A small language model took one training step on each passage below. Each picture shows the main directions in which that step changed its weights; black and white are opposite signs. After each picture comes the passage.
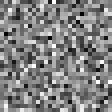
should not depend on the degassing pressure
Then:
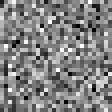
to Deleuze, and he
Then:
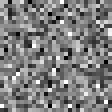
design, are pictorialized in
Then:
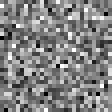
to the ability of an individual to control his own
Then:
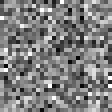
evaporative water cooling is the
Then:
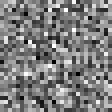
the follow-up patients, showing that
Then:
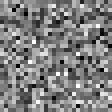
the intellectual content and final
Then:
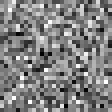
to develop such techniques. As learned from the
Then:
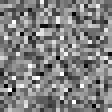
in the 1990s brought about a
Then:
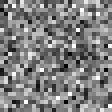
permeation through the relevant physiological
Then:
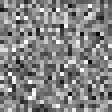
silver nanoparticle, in the form of
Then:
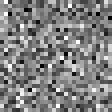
complete noise propagation into the environment makes
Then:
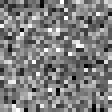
strategic environment in line with the objectives of Russian
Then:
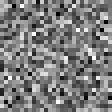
- Actual standard and main Regulations,
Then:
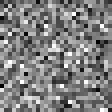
despair, nostalgia,
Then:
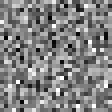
%. These values corroborated with
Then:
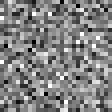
and simulated values. The RMSE and
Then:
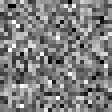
bars correspond to the IQR.
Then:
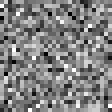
and engagement programming, where the static
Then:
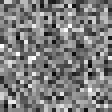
Your videos got 3,878
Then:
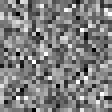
is by gradual oxidation by hydrogen
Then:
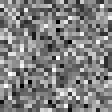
appropriate solvent⁵. Fairly lengthy
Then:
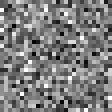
young age, while boys are inclined
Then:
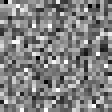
tools to do so (Hasan,
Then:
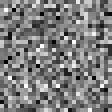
describes the development and the implementation of an
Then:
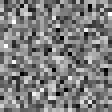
for *damage*. I generally do not
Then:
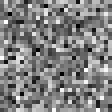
pressure the acid chloride was obtained as a light
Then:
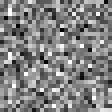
suited for keeping a coefficient constant
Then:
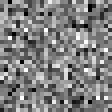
range of users. The next stage was the development
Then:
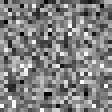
medium was heated in an autoclave
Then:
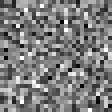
district hospital. 2. To assess the
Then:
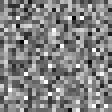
common labelling or possibility to do so).
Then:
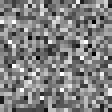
inversion between the conductivity of the two
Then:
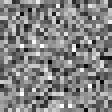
Department of Quality Assurance,
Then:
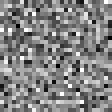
+ \text{FN}} \quad
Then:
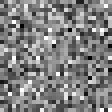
high, they can practice more and work on
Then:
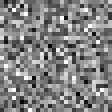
the 12 cell lines tested, 11 showed significant
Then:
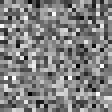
gradients. Trees in higher
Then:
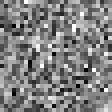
whole from the worst to the best
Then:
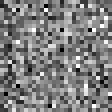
[29]. Hence, the aims of this
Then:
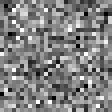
practice, while at the other hand the use cases
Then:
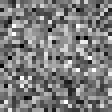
team uses a custom text-database
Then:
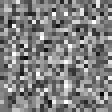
an observer of nature, but one
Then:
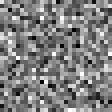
*model-based* or
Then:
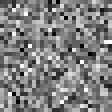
the next module. Figure 7: Main
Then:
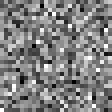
at constant level corresponding to a required electric
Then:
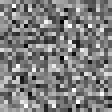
were significantly higher in the gastritis group
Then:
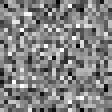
volatile organic compounds enter into
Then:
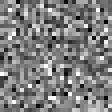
is described, the basic principles and technologies of
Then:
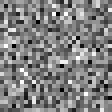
anomalies, higher length and trends
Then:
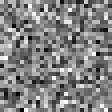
and positive (blue) absorption
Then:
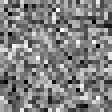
factor of safety, GO-kart,
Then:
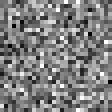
used to Monitor Condition Data
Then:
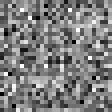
addition, Kantemir enriched the
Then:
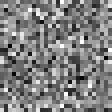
overcast **then** don't
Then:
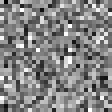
by nature, Jeanne never dared
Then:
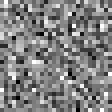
employed in this project to show SVM
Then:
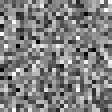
in their statistical distribution in a context of
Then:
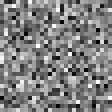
provenance journals with
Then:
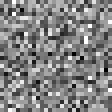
In fact, although an ESS still corresponds
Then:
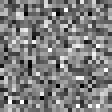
of the military force established by the
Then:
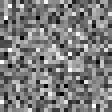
Linguistics*, English Universities
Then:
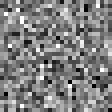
has disadvantages such as communication
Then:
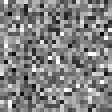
include enhanced increased talent acquisition and
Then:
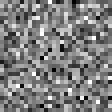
sigmoid function allows the generalization of
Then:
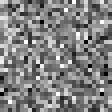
error was found experimentally, by changing
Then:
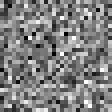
Continue usual exercise for 12
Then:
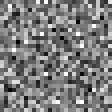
in Construction and Waste Management On
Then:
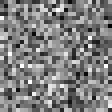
and downs and it really reflects on
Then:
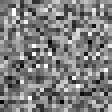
from 2022 (CCIPP) and
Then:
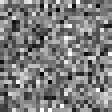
results from the articles collated, which
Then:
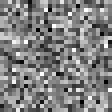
stress, both mild stress and severe stress,
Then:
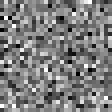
researched and under-researched areas in
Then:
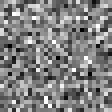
Original Draft E :
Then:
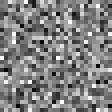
in the phenotype field (using
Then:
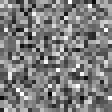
Edmonton, Alberta.
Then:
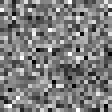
ENERGIA) PARTE
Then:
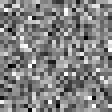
issue and save lives, a cheap
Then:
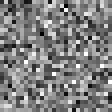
surfactant replacing more effective but
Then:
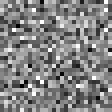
Adding additional information (40) - Metric
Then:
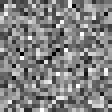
Filter (EKF) and
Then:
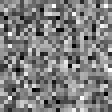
as perspetivas para a
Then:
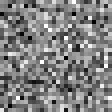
very small numbers of oocysts. This
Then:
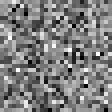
the extra benefits attained from enhanced
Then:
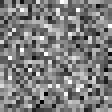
In order to mitigate the simulated
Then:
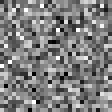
summarized in Table I. The results
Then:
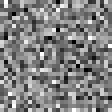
areas or spaces on a computer. This
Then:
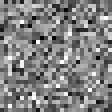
input value inside the table of values. It
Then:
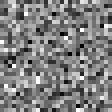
of the whole of the organization from the
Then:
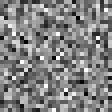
is poorly acceptable scientifically.
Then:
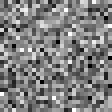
energy, at an apparent loss of workability
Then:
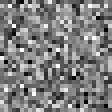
8.50 days/cm. in up
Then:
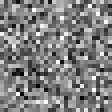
decisions with their own intuitions. But
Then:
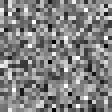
based on the theory of image vectors
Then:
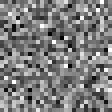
precisely on the nature of the
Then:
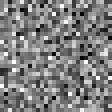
on the body of research as well as providing researchers
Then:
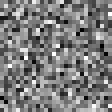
and synthesize hydrogen from the
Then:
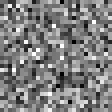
v Hazara Singh*
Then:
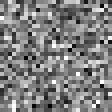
and merge) are used to improve the
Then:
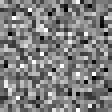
respondents worked on public sector projects, while
